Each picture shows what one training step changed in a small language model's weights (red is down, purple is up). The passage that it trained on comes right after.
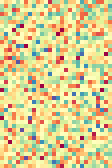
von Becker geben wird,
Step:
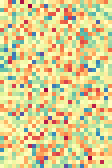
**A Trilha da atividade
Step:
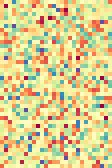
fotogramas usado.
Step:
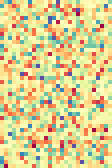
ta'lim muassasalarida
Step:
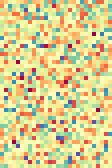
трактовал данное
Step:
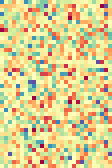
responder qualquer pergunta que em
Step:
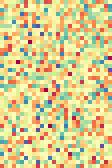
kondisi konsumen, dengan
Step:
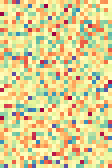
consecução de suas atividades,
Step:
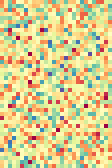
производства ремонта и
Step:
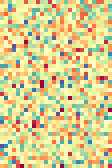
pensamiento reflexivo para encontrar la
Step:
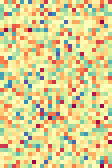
dos frameworks nos
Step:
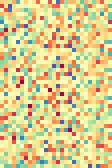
jarayoniga innovatsion yondashuvni joriy etishni
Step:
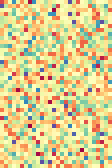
serviços, como veremos
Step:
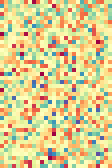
una amplia variedad de
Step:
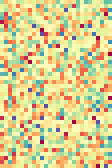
Re ning qiymati katta
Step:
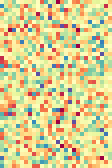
janrlardagi asarlarida ham
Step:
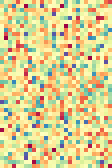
doenças relacionadas à pele
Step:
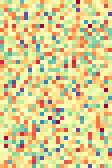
tenderán hacia un fin
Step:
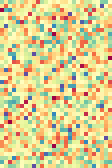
para os gastos públicos,
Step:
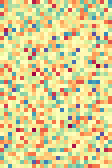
una compensación por un daño
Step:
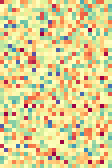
ainda que com métodos próprios,
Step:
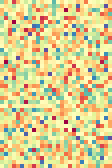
perhatian pribadi;
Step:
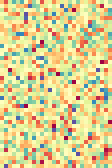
é com mastectomia ou
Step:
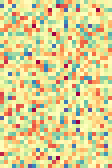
consiste à tirer de
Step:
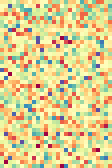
конечных целей обучения на
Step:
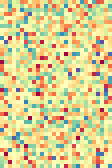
її виключне право
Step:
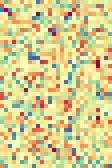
della 'capacità
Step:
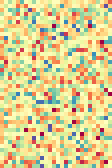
ixtiyoriy tanlab
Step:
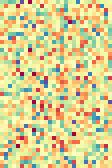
процессуал мажбурлов
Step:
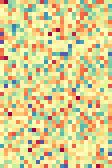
факторов. Примерами
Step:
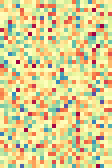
Université Queen's
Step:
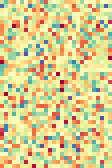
múltiples tareas,
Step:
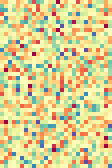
фанлари номзоди,
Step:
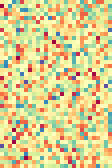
Исходя из анализа, можно
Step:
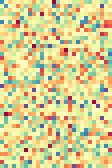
uma ressignificação não apenas
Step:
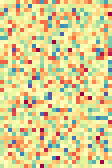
dori vositalarining kardiotsik
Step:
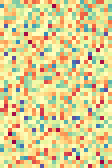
parte de ambientação,
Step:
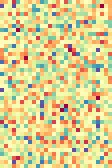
definiálásra szorul.
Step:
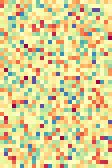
unlawful; prevention
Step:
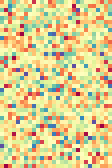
xo'jaliklari yalpi
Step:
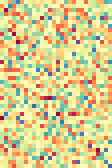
Хамдамов Ш. К.
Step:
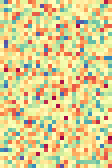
в отношении 1:1:1
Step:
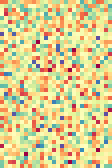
не очевидна.
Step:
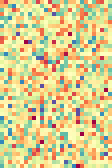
betreiben, wurde positiv
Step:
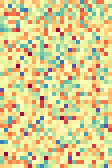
ожидаемых экономических
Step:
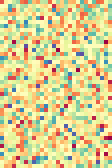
isso signifique reduzir
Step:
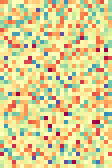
учащихся. Названная
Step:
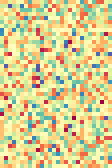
структурной прочности на
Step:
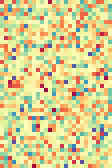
asarida ham dunyoning ishlarini
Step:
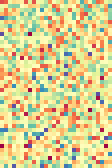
their responsibility to secure
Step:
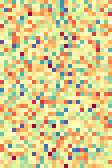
Ahrorbek N,
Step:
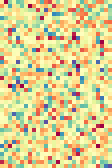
bo'yicha tavsiyalar beradi
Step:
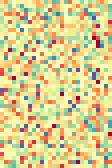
приспосабливать к
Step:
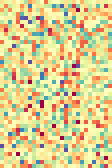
die Befreiung Anderer
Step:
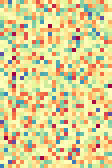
foydalanish. Bu yondashuv o'quvchilarga
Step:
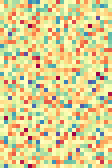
maqsadli ko'rsatkichlari
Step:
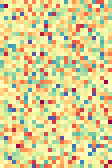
Lekin, analogli
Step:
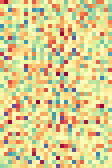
papel). Los nuevos materiales
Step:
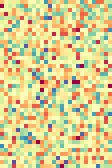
ислохотлар олиб
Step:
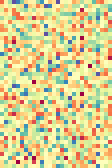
Аннотация В статье на
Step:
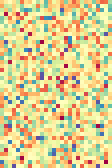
валик заваливается
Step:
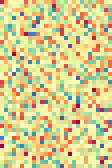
a lo largo del período (Figura
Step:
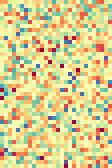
признаки конститутивные.
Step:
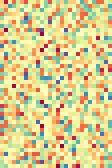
فمنهم من يرى أن
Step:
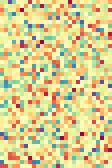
temuan kajian data ini
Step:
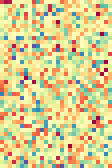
jego wektor obecny
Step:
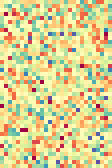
у којем се наводи:
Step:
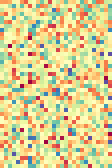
of certain events from a
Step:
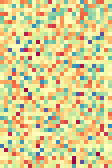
of Frame Insulation
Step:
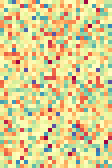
promoção da saúde do homem
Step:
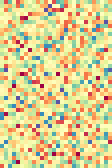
смешанных цементов
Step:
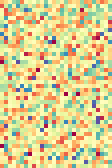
Согласно исследованию,
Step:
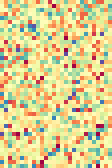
che appare ancora
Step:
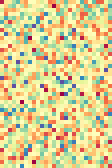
os compõem. Mas esta
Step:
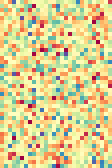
Qonuniga o‘zgartirish
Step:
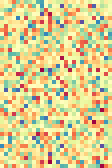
dengan proses kehidupan
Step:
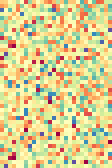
taʼsiri juda
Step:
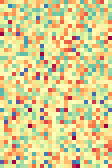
підприємств, покращення
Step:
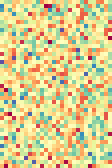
Kariev Gayrat
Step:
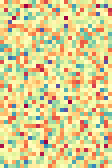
id a capacidade de decidir quando
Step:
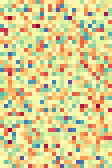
The Role of Qualified
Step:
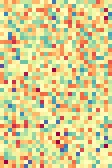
Аббас «Влияние
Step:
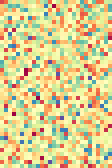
деятельности; - учредительные
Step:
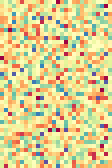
the Tavrida State
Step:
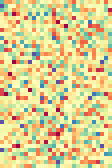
aspek kognitif,
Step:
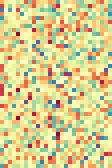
ta'sirchanlik ham
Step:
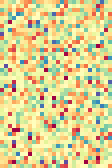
inmaculista, al no estar
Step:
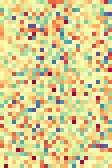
o comportamento. Existem vários
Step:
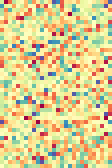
o estudo de caso possui diversas
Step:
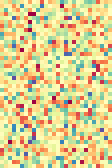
Iin Elovani²,
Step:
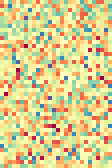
δεν είχε
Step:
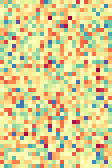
he can plug the gap
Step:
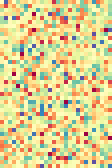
Original Matndagi
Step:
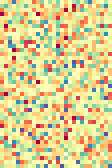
- Publication]))
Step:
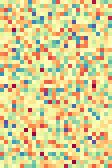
tipologías de los posibles
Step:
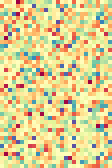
tizimida go'riston bilan
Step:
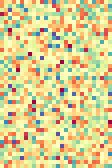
большие потери садам
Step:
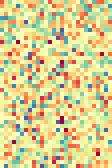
com 2ª ed. pela
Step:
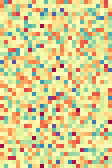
методы, получила
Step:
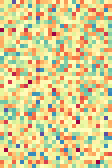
apresentar, a título de
